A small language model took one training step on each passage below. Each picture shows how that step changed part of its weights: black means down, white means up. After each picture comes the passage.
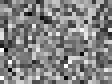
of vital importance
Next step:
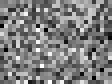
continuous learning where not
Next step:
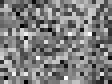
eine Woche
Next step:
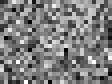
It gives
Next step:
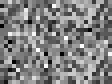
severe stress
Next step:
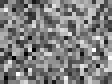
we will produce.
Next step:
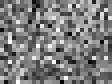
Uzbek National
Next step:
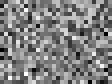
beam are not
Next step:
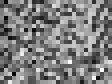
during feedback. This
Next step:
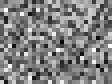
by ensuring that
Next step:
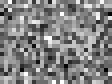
constitue une
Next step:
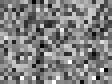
length of a
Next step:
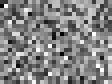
have no conflict of
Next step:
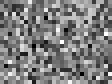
системы в
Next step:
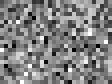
green payment
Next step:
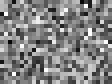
sports programs
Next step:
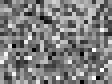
of 3D
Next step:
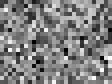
we are aware
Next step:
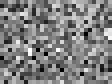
those who collaborate
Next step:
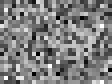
formants, like
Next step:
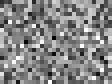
are to scale,
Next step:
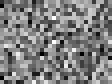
Rural Development,
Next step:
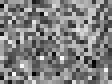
the facility,
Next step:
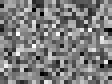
a member of an
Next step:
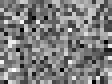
как один из
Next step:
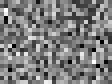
on ensuring their accuracy
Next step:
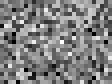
two stage acceptance
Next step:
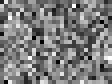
a utilização de
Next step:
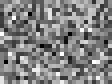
pride of place
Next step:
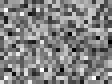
by adding components
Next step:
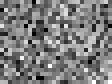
justicia que
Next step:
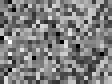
effectiveness in managing
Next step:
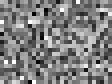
fragment to
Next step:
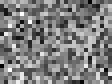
King Saud
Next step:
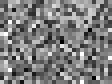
connected with the
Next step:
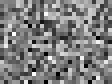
aggressive or
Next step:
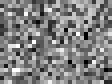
desde mediados de
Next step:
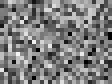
previous foresight
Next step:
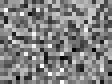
by the poor quality
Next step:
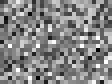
to communicate,
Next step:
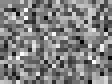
в текстовий
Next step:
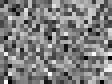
learn mathematics
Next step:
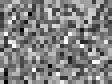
price} -
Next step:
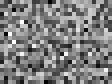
cost function is
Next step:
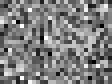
con una definición
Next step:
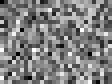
século 20 e
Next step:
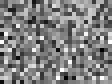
employees especially the
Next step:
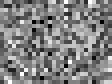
de carácter
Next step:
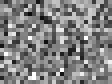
of information watch
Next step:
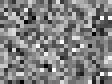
для повышения
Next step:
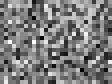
é aplicada é
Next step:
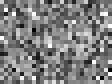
pratici, a
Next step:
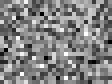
*Research Center
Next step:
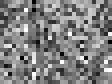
olib keladi.
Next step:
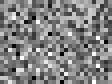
приводить к
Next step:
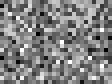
as a means of
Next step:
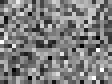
to the new
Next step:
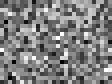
whose product
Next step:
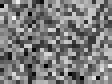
and Research. –
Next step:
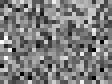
in the small
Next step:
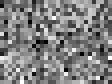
Rio de
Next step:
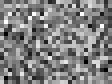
Consideran que
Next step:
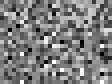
на надання
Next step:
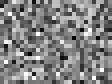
The initiative aims
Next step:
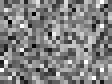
considered the export
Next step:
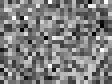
conf - M.,
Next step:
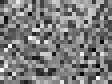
to the ability to
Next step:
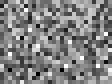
be resolved
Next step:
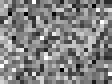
-ой и p
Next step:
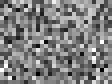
in the spatial
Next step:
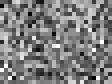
and the three types
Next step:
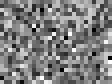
caridad, sin
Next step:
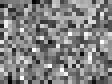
removes the import
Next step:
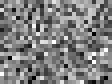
tastes and
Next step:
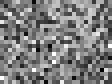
uchun mazkur
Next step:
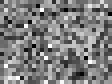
social sciences
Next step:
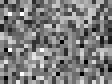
how effectively they are
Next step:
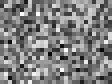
AIPO optimisation
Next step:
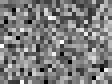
significant result in various
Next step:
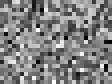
vincule a
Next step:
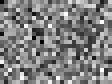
a narrowing
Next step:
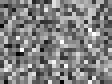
conclusion that
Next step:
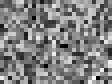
path for Research
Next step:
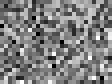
society as a whole
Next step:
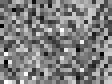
chemical sensitivity
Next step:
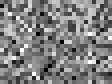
as a parameter
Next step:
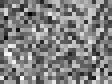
from a random sample
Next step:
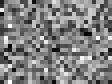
barley were
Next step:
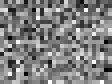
none"> • To
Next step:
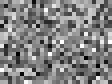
similar to those among
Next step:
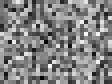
movement). Activity
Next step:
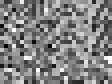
results data. The
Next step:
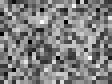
and hepato
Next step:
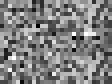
significance. The
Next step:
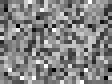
motor speed
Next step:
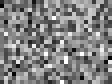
Radon activity
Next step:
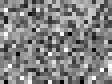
by that corresponding to
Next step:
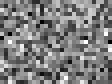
thing of the
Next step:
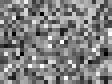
*This article
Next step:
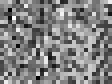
diciembre de
